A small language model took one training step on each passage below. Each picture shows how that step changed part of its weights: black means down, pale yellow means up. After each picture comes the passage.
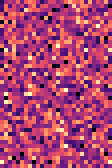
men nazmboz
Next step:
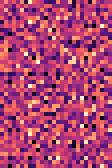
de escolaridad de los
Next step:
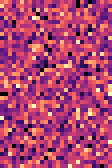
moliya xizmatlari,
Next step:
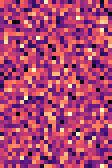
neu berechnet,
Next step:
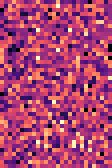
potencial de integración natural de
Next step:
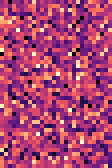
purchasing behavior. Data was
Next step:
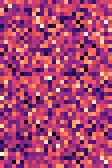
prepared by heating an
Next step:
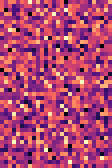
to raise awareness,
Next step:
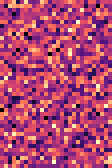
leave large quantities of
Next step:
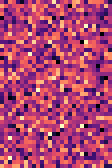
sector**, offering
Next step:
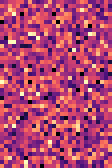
sizlar o‘rmonda
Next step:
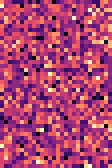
Buxoro xonligi
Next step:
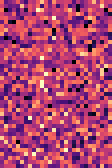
strategy for its evolution, technical
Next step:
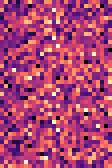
A PATIENT CARE
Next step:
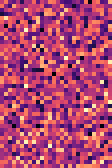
development needs of the plot to form
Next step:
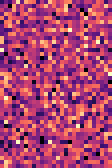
belts in the sport of
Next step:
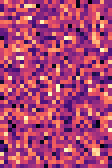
identifikatsiya qilingan 3
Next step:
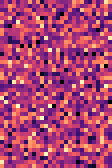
electrode (SCE) were
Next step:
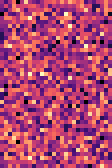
palinuri*, a
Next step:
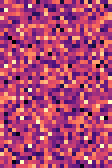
among different institutions in the same or
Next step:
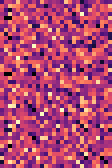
has been attributed to the
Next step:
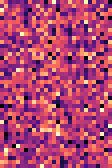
проблемите на
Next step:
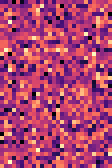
tahlili bizni har
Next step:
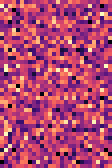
tentang bahaya
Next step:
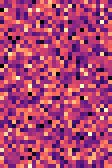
the process of extending not
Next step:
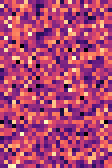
and direct measurements of the
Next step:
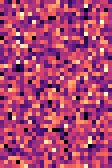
for 2.6-P composite
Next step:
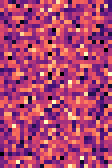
связаны с
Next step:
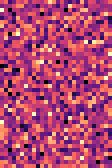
themselves later both
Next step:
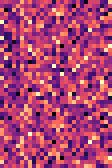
ECONOMIC AND
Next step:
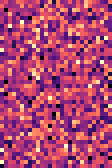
в притчи - десять
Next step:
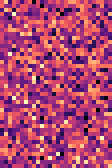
и топлинни
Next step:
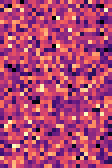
compared to the coefficients
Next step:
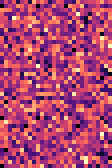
self-regulatory organization T
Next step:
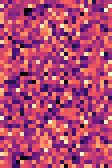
likely to interpret share
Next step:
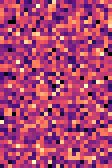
ректорка ДВНЗ
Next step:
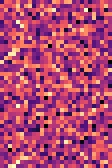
to be statistically significant and the
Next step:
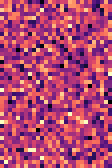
ditunjukkan dengan
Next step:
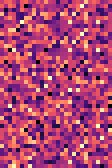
was waived due to the
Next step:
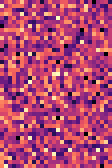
in breastfed babies
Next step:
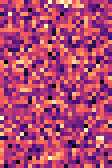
цены на нефть
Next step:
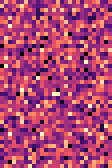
and standard deviations. The findings
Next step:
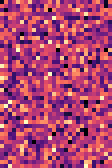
for climate change denial and
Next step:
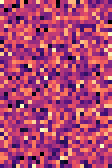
gaseificação da
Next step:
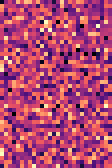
derivation consists of only two
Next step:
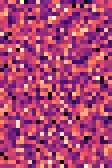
stabilization to prevent
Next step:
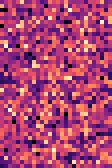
and Medium-Sized
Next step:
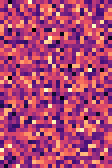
acquisition. While
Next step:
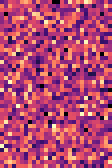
and the basis of their creation
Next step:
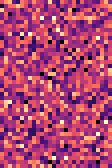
stainless steel,
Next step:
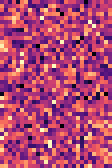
non-toxic and environmentally
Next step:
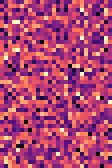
reasoning). It was also the
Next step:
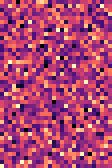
make sense. Especially
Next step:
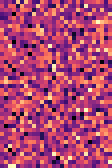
constant, independent of the
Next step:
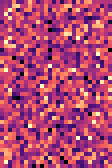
tipi, tuproq
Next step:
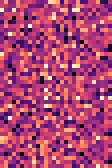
are perceived as being more
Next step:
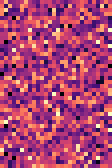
consumers [5]. The objective
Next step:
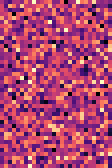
input data itself.
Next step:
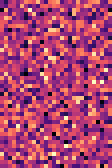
(2016), especially in the
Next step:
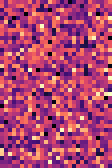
в Інтернеті
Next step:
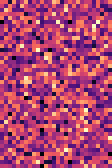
Zhang, D.
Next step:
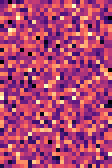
* XRF Fig.1
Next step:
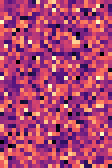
e sem possibilidade de
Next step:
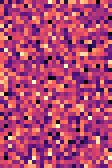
be a physical way for the
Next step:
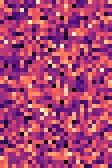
Conservación de Vida
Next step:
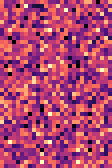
is the multiannual precipitation
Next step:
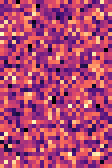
batasan hukum
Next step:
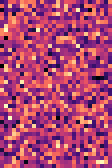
strengthening of the
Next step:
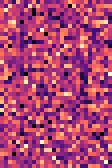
mahsulotlarni ishlab
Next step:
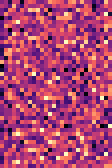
cobalt nitrate
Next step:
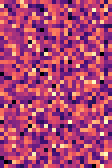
los nahuales.
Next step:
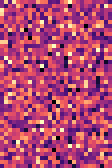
political instabilities that this
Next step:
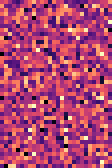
narrow operating parameters. In the
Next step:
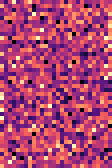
A. Physicochemical
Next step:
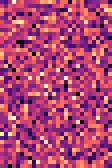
minutes at room temperature
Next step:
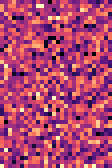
ko'raman") va
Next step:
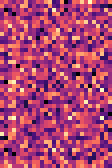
work and at the level of
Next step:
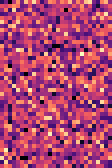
did the resistance.
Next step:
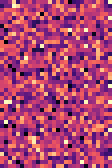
use of such indices in
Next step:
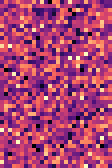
(without transport of information
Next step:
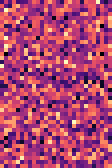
Pri tome je
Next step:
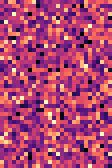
percakapan ini
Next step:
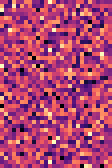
PP4 or PP1 cannot
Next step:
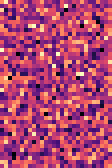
exclusion and inclusion. For
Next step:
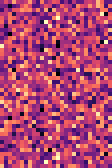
isomer containing axial
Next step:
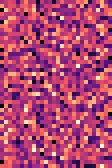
TARIXI Qabul
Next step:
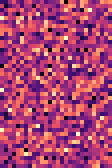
and ZOPA (Fisher
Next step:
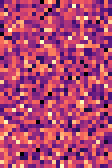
pytannia pro
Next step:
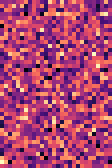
patients recovered, and no
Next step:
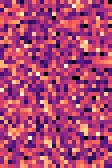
universe and thus they wanted
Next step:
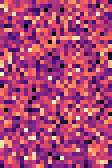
полном каноническом
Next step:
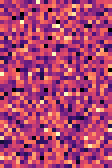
poder (política)
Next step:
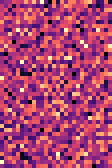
users can interact with during a
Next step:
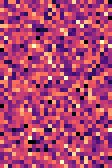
la mayoría de las y los
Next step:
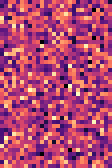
boundaries. The EU has
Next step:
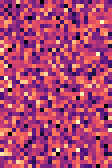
be exported to an external
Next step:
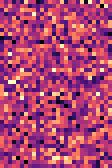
analysis of the state of the problem of
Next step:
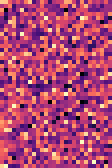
or chains and breast
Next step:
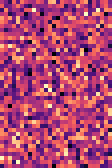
European Union, a new question was
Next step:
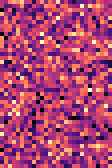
to representative words of a
